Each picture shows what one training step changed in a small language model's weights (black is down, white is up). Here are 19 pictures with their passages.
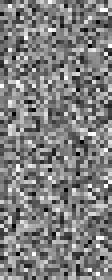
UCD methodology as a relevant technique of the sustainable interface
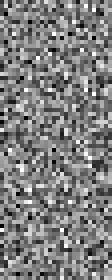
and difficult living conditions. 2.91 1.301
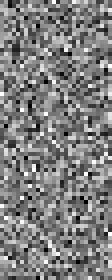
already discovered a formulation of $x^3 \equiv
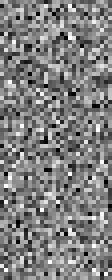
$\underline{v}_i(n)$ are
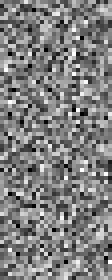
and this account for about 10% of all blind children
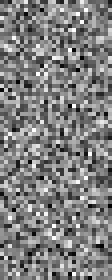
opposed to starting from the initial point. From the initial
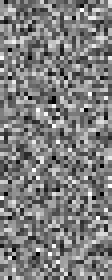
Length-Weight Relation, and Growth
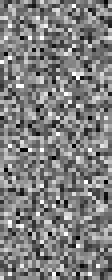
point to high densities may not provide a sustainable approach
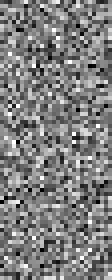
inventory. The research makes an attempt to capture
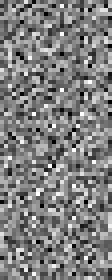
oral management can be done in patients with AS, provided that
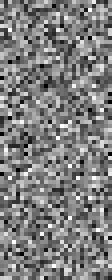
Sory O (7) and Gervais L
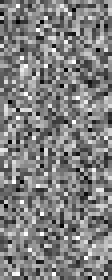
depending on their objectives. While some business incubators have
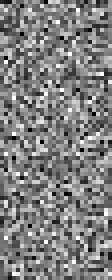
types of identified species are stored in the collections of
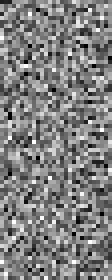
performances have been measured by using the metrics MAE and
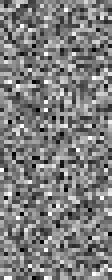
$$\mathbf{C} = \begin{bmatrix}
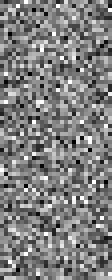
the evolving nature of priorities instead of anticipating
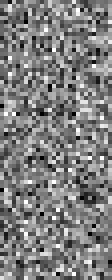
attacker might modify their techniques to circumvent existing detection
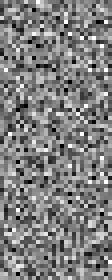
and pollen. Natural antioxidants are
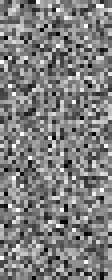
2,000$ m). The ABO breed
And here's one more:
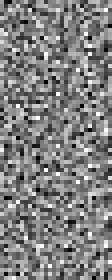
be seen in Table 2. The accuracy has the highest value
